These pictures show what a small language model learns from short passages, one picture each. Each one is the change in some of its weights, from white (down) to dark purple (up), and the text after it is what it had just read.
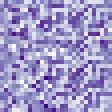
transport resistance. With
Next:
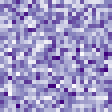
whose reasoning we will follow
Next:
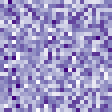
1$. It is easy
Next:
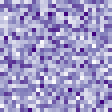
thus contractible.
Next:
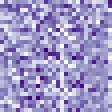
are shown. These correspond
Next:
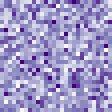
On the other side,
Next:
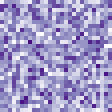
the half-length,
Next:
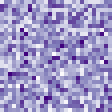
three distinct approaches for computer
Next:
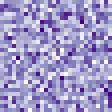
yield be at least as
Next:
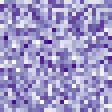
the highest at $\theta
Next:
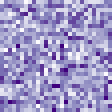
further motivation for the study
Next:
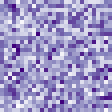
Diesel tested
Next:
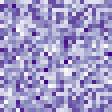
the analytic continuation
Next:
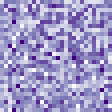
efficiency on solar radiation density
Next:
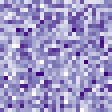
have the same mean,
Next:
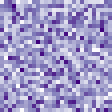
Rome, Italy
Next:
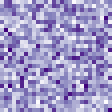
The second and third authors
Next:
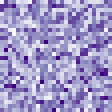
annihilation with
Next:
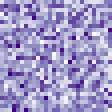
in the limit of large
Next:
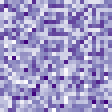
analogous to the standard
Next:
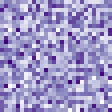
logarithmic solutions discussed in section
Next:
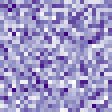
(A) is
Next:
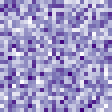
$\gamma$, and singular
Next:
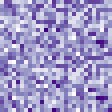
The window period is
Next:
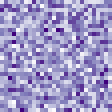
block designs.
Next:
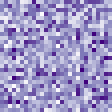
By analogy with the
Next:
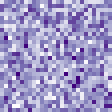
still relatively high.
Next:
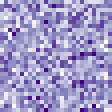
designed to give timely
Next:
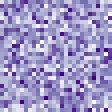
\langle {\dimu
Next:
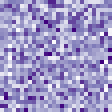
observed data in terms of
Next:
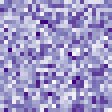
predict the SID of
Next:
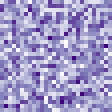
several of the main long
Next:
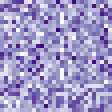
due to structural changes,
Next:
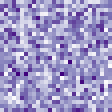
of Weyman and
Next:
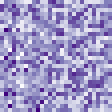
the Fredholm
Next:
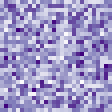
Zw 18's distance
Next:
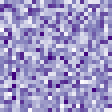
visually interpret about
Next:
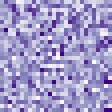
Banach space of
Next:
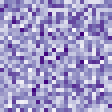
gas pressure at the
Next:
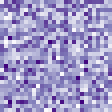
with squares in the
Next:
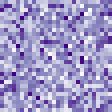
asymptote. The difference
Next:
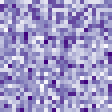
the essential physics at
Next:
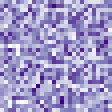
dynamical origin for the
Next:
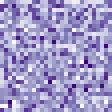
the state vectors and transition
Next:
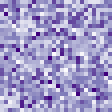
of the above system gives
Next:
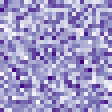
constant. As the cosmological
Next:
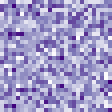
a symmetric gauge function.
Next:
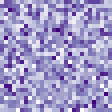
and RS2 software
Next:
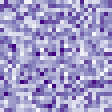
independently. The
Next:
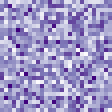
main crop.
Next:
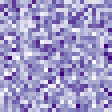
of mass and behave
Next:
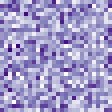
to be higher than its
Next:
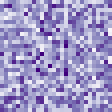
consider the effect of a
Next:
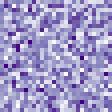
likelihood drift estimation for
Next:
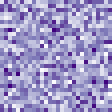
repeat frequency of
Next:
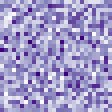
way as in the proof
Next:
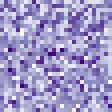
object. Our main results
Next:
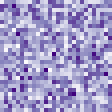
the precise characterization of
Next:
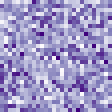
hand, it forces
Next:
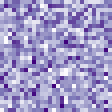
associated to the differential equation
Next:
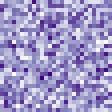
detect any enhanced emission
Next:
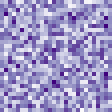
hybrid idea».
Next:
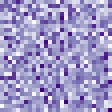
according to a study by
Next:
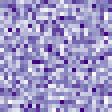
B$ and for
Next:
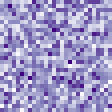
This means that every homogeneous
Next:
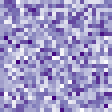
Nil Very
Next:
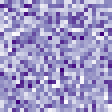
they suggest the need to
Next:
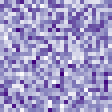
statements that the output
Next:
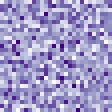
established. In Section
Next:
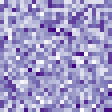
flow, we introduce some
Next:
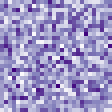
number of samples, out
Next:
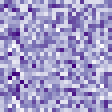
quantum droplets.
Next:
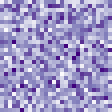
through pilot testing and
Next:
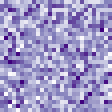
hyperholomorphic functions.
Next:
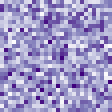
uses a supercompact
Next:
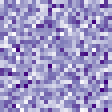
misma distancia
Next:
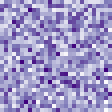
moist and faint
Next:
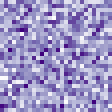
same way it has been
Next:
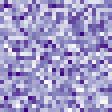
convex optimization in the
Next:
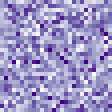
X$ is a
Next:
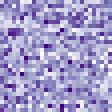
follows from this that
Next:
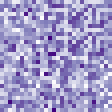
proof of the proposition.
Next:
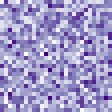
research ethics comply
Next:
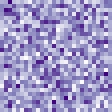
1.} The Gray
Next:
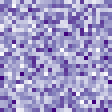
stage. The research was
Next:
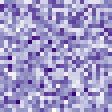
the lowest level of
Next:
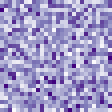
infinite temperature limit. The
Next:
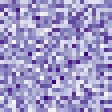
of frons.
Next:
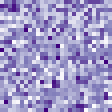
for Backyard
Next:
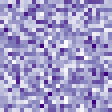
Now consider the group
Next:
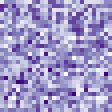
the inner product induced by
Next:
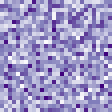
type of detector, which
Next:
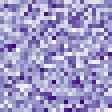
first two moments of the
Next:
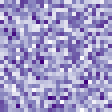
\wedge \cdots
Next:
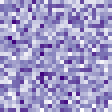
slip planes},
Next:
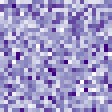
a smaller scale $R
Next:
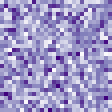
axial charges such
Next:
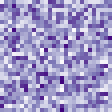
the M spin orbitals
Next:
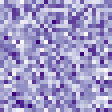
Every matrix $M
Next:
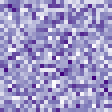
on 10g of the
